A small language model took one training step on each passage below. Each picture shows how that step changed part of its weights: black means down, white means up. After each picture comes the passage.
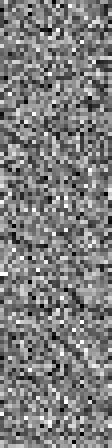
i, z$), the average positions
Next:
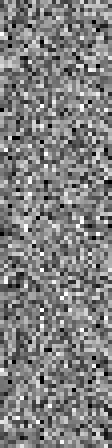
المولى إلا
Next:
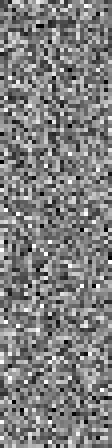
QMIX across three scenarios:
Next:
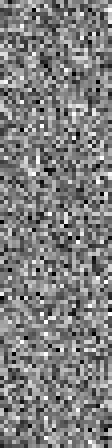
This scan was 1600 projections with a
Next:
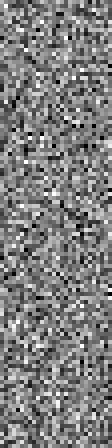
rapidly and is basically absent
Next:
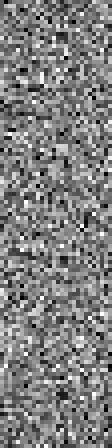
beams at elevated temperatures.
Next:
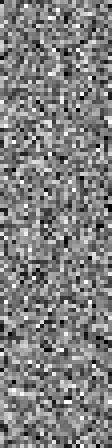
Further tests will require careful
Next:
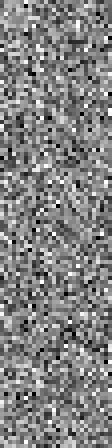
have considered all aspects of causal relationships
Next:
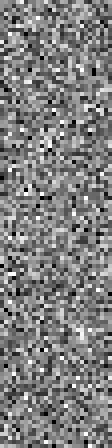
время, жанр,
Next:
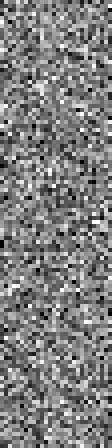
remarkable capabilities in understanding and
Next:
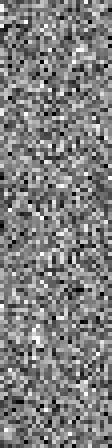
men—the certainty that all their
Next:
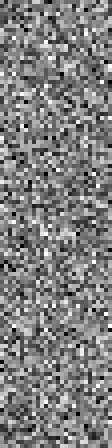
Growth of Emotional Language and
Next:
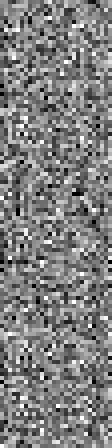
(Figure S3). Table 1 also shows the
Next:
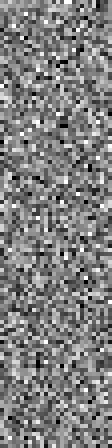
qirqimi aylana
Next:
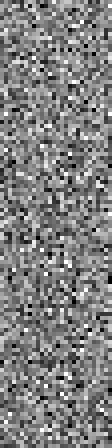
correlation between HCD $X$ and its
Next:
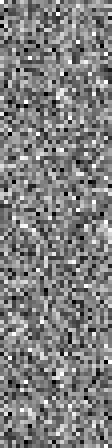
der Angefragten der
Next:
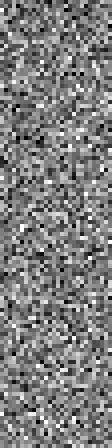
received transcriptomic
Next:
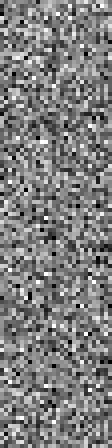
поверхности панели.
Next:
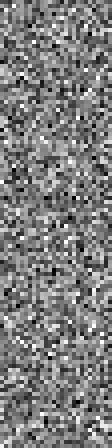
full-width at half-maximum
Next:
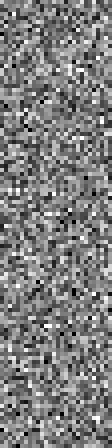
envisaged appealing potential for applications
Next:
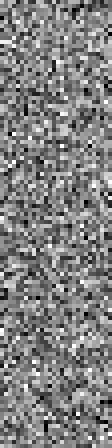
sabab bo'ladigan
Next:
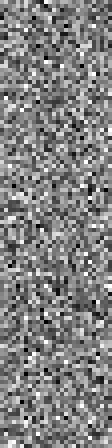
[Vs] is an important parameter for
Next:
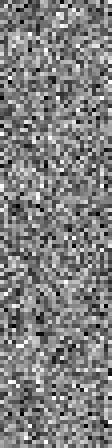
comunidade Ribeirinha de
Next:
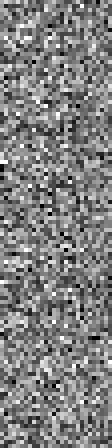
on posttest. Hence, the result
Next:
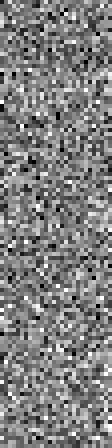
ko'rib chiqamiz.
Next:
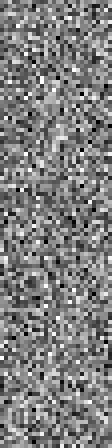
large circles indicate the two
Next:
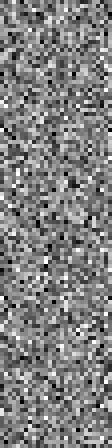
dynamics of the phase in a resistive
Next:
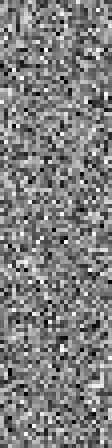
Centro Gráfico, 1988,
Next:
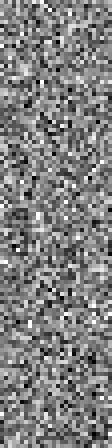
available for DR1. A summary of
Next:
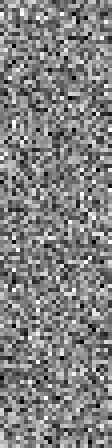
under a Creative Commons
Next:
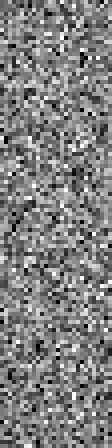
Human- und Biomonitoring
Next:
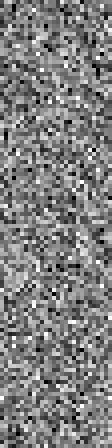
multiple confounding factors were identified and
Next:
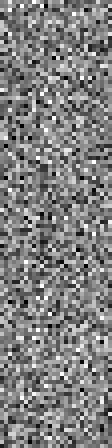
masyarakat miskin selain
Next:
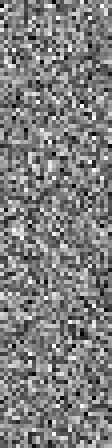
its territorial claims.
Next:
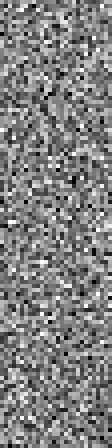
Lanker; 2. Fabian
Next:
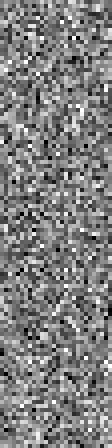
given by the decay exponent
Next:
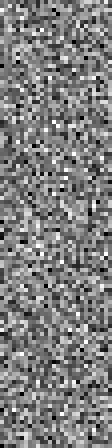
a nemzetközi
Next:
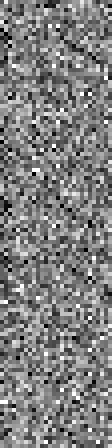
source of the dipole moment is that it
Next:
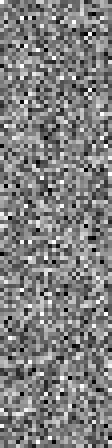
range of initial luminosities between
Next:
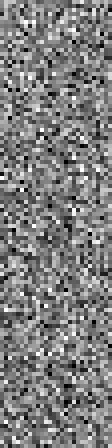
medical Sciences, associate Professor
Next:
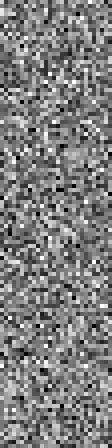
average of the whole system. This ratio of
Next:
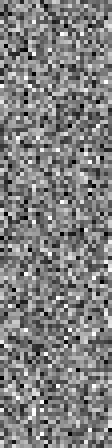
combination for training the MTL model to
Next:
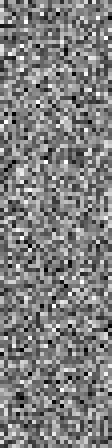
using frequency tables. The testing of the
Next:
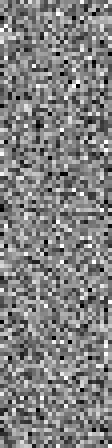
Kecamatan Mandiangin
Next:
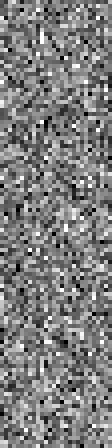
presence of inclusions and growths of various
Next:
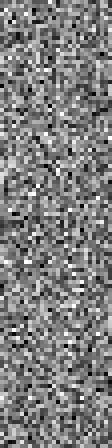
and regions with no statistically significant change. In
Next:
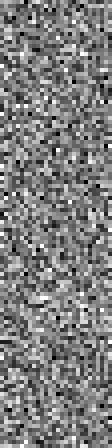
origines différentes sur les faces
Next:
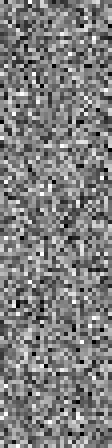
did not break at any temperature, so the
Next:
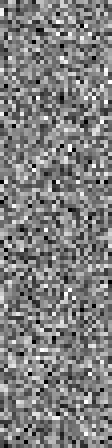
transcribed voice by the correct note.
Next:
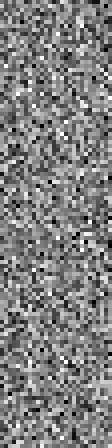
про приєднання предмету
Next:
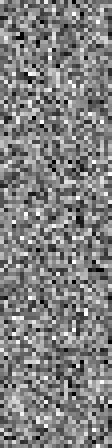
report and peer review Interim reports
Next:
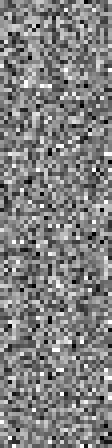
устойчиво будет
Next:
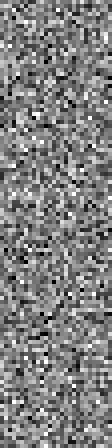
about 2 nm and the shorter size
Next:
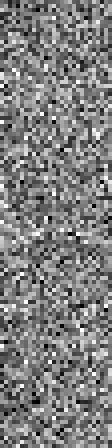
\citenamefont {Ross}, \citenamefont
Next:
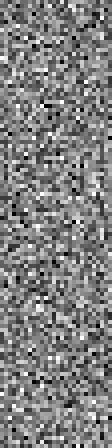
su sostenibilidad y
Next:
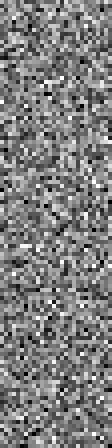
Reform}. \newblock {State Law
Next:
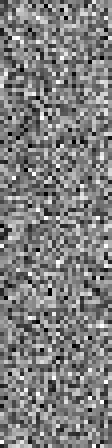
engineering students have a lot of
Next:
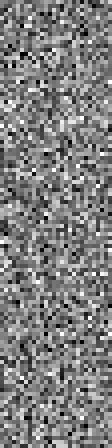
set of free parameters for the RL
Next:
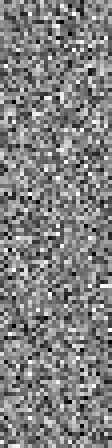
Forest, and Decision
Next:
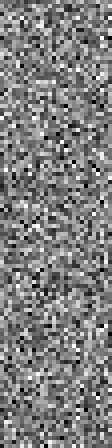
uno stato di sonno profondo
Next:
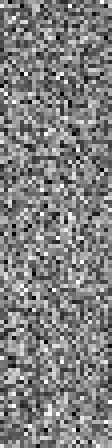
the anastomosis forming
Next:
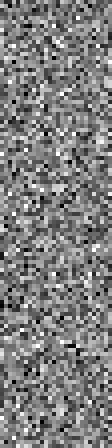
\textbf{a}-lattice vector in
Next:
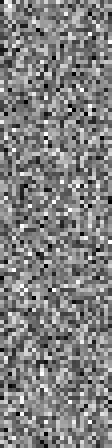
the received power levels were adequate
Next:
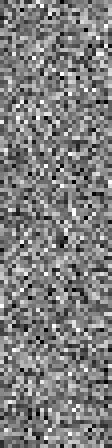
is written in terms of permanents
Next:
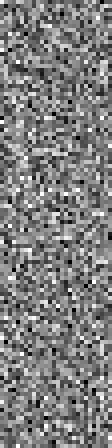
"Estimating and Tendering for
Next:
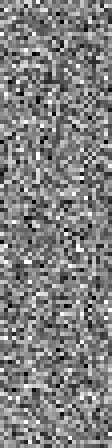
and soil types on germination
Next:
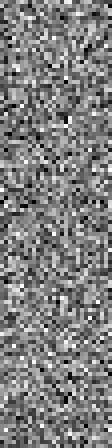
that this developed model can be used as an
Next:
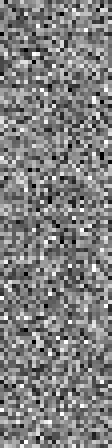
model, the analysis may give physical insight
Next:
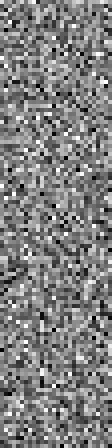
is possible using this novel experimental method.
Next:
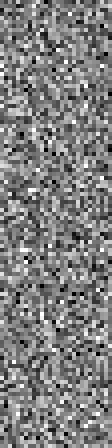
encouragement. This work was supported in
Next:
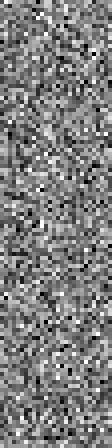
systems. Updated after ref.
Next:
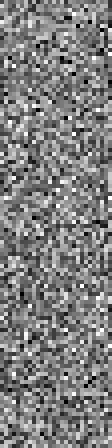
largely qualitative until now. As
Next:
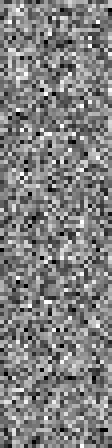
2023) of the dataset: to perform this
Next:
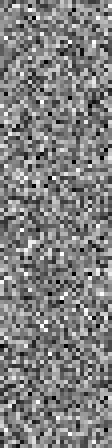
the detector at energy $Q$. It is
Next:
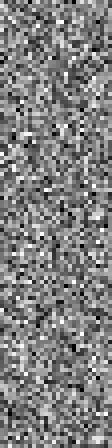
nodes in the middle layer
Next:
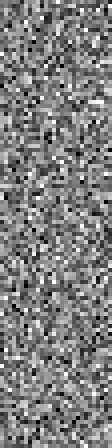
ham jadal rivojlanadi.
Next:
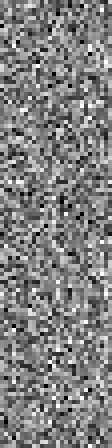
СССР. Действия
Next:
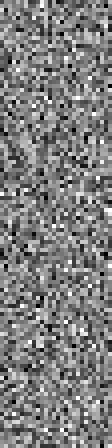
households, etc. All
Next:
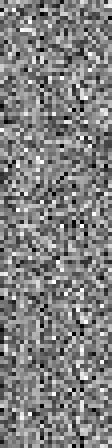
per non oziare, sul
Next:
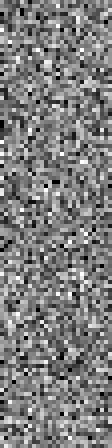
new patients need palliative care in
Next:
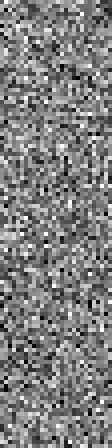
resembles the electromagnetic
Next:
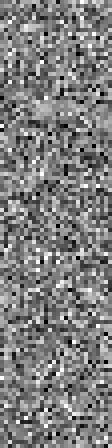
+ \left(\frac{\alpha}{r}
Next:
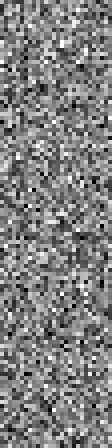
indexes and quantity grade —
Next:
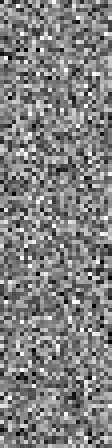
photon energy is $\eps'_{\gamma}
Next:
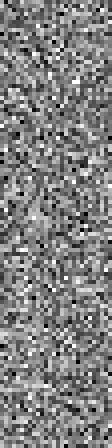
also give a formula for the success
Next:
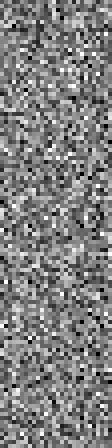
consumer testing, and QDA data
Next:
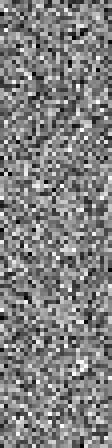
and out-of-plane spin scattering
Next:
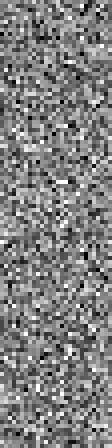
his PhD in Computer Science at The
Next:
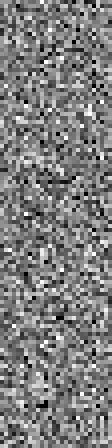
auch ebenso große
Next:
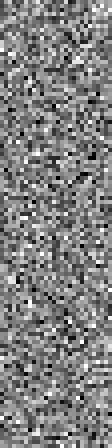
nonsense or non-understandable.
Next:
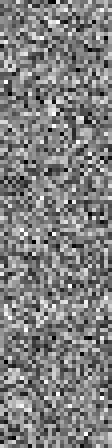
the same photometric reduction chain.
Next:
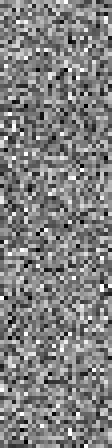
encounters are not considered in the analysis
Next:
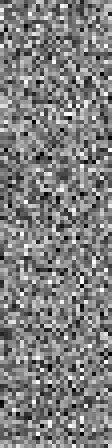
be smoothed out, one can use
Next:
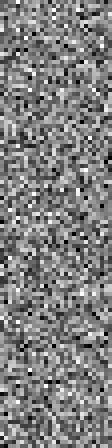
packet delivery on the
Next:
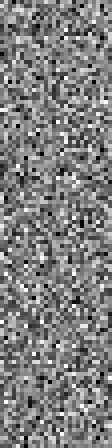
a, b prove $(a \vee
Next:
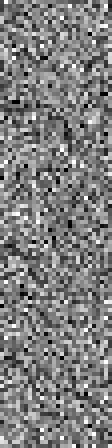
expansion is not efficient enough to
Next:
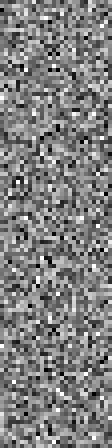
Grant Agreement. This
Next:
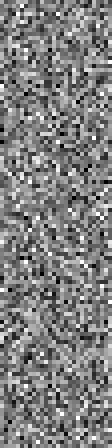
geçerli bir argüman
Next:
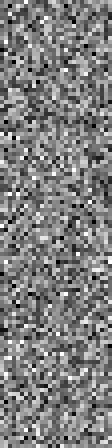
of this dataset, six subjects in
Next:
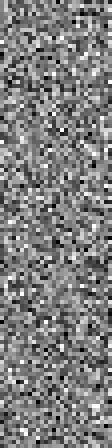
1.5 Transparent jelly
